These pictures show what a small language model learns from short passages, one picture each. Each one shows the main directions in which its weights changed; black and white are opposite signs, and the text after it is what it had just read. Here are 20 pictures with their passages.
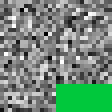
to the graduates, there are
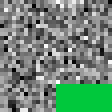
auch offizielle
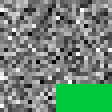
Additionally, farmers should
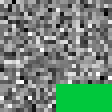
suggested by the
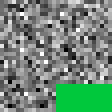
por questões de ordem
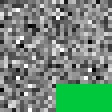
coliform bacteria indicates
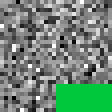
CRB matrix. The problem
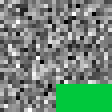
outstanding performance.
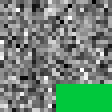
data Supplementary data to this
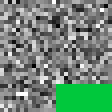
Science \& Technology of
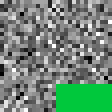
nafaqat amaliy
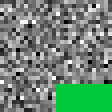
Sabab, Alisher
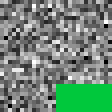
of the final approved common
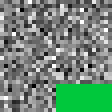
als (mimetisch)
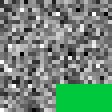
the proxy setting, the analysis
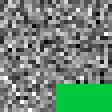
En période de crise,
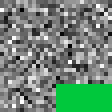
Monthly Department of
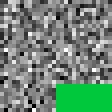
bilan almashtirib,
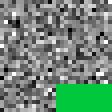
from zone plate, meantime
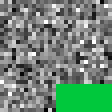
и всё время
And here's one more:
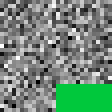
Figure 1. Normalized
